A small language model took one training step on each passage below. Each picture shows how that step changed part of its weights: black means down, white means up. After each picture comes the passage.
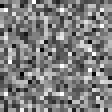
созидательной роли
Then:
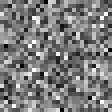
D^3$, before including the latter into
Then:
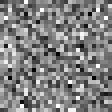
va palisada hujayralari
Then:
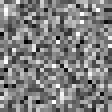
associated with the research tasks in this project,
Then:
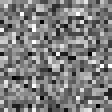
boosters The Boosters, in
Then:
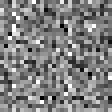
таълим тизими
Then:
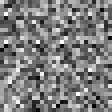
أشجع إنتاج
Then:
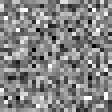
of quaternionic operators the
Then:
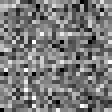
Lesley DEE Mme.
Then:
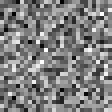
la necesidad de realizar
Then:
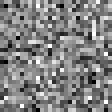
let $L \coloneqq
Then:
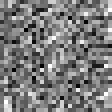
Virkruzer Extra
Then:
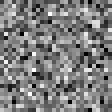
electron paramagnetic resonance
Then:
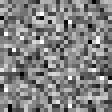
the neural network learning algorithms based on the
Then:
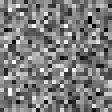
showed better results than without fixation
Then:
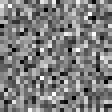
You need to create a new
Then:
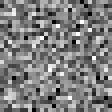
proposed model addresses the global pandemic
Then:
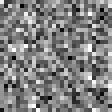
MAMMADOVA, ANAS
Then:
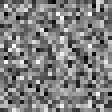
also guide the material scientist to the
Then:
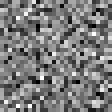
см гача, тана
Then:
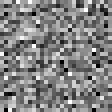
на проведение основных
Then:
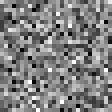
huge amount of power can be
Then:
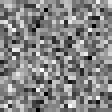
problem.\begin{eqnarray*} & &
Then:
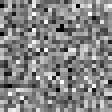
quality positive and/or negative sequence
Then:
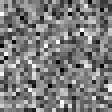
this is if you try and define all
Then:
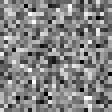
los valores éticos. En
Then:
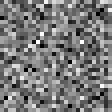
da C. CHOI,
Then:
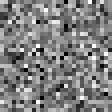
психологический мир,
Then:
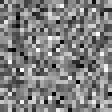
– Abschlussbericht
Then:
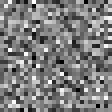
in the nitrogen cycle most
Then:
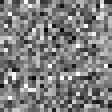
delivering high-density point
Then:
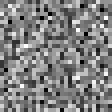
aim to investigate the impact of a
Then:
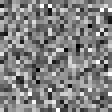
– передать человеку
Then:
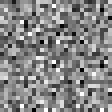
ularning o'quvchilarga
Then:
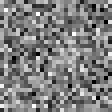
2 6 Apparent appearance of
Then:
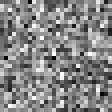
va inson taraqqiyoti
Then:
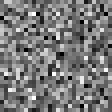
RYB(j, k) \quad
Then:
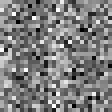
Gilet, Anaretto Fig.
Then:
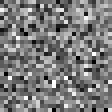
в контролі за
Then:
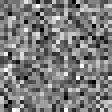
once by 27 anglers, all
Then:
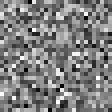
\end{rem} First of all,
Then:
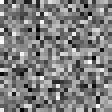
action*, and the system takes care of
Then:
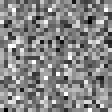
evaluation function $\psi$ (operator
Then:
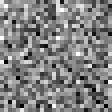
: systèmes RAG pour la
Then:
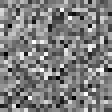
zero or $-1$ has a good %
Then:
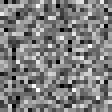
to provide better health to these patients in future.
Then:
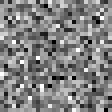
\mathcal{O}$. Thus, for $f
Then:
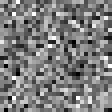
the notation as in the introduction we are
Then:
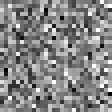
Silmarillion, Boston,
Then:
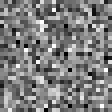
and machines can read. Examples
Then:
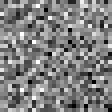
to existing geometric power. The results obtained
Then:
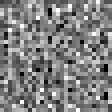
bilan ishlash, qo'shimcha
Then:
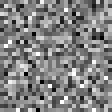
linear, but noisy case. Note
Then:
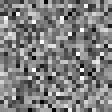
dissertation). Chirchiq.
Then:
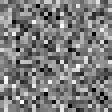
Chiossi and Marcos Jardim
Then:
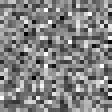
in Theorem \ref{steinbound}. To
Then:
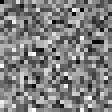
-\partial ^{\delta }\psi \left(
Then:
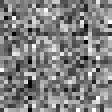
Tocharus. *BioFactors
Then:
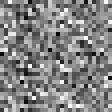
hundred reported cases. Here,
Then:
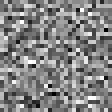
carbon accumulation from decaying
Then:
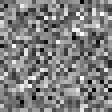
particularly for drug-resistant
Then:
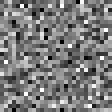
jeopolitik olarak
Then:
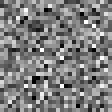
маҳаллий навлари
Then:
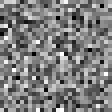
possible, a second BFGS-style
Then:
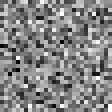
and generated a great deal of research.
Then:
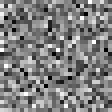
The arbitrary body (Ω) is
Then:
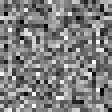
the user's speech sample once
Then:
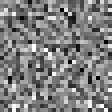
the number of individuals in populations in
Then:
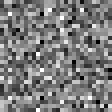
\voffset2 true pc
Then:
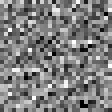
make the following standard simplifying assumption
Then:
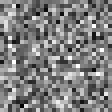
accountancy van universiteiten en
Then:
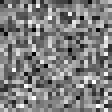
Stereoselective organic reactions
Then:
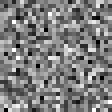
of the Study Area
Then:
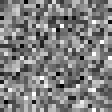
IN and DFNO contributed to
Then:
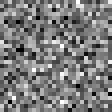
are tagged as crease
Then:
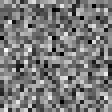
Magnum Edition: Wine
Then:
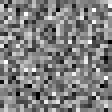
we shall denote by $\hlm
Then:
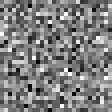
(BaseBand FRAME)
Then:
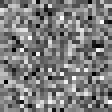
закінченим із
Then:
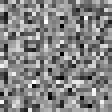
a neighborhood of $0$ such that
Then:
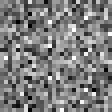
group $F$ has TSP. The
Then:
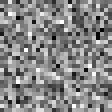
sémiotique et énonciative
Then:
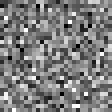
deu o trabalho proposto
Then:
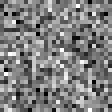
Korolivstva” (Vinter
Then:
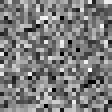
Without loss of generality we can
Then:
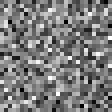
x \in \rr^n,
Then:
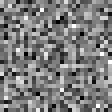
$U$, we define a datum
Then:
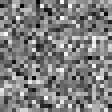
управління [2,
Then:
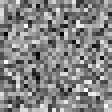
. $$ A direct computation shows that
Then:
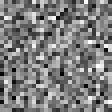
status in Spain and other nations within
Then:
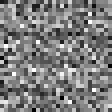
eficiente, como mostrado na
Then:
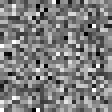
Con el acceso abierto, no
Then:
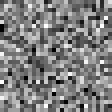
simply a lifting) of a
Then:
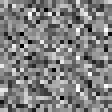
\goth{g} \otimes
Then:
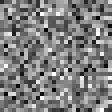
the traffic of developed countries. It is
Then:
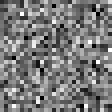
e a direita a imagem do
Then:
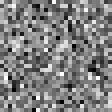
Gerenciamento de Crise.
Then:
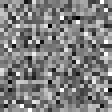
Then the $\ell_2$ norm of the
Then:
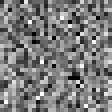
prispevkov se ne
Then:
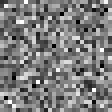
students to real speech, teach them
